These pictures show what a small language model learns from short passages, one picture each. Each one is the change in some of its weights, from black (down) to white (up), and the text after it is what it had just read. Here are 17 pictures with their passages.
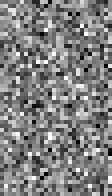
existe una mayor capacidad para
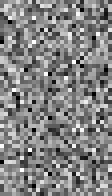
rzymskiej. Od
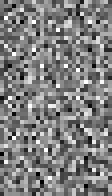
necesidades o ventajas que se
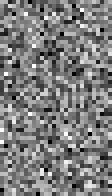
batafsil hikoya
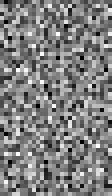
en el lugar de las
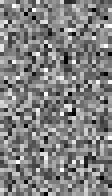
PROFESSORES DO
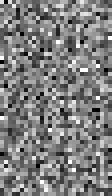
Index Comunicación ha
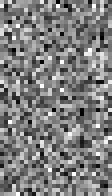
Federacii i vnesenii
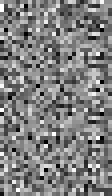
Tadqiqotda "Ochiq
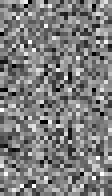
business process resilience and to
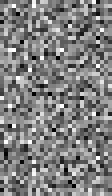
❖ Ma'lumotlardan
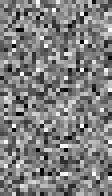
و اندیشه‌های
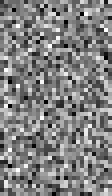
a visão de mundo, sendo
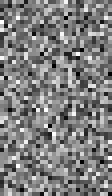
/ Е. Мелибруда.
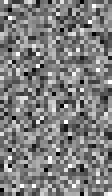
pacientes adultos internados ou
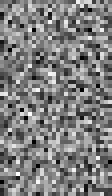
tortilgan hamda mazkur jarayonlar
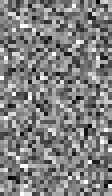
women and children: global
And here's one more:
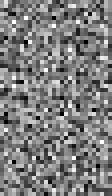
[Course of phraseology
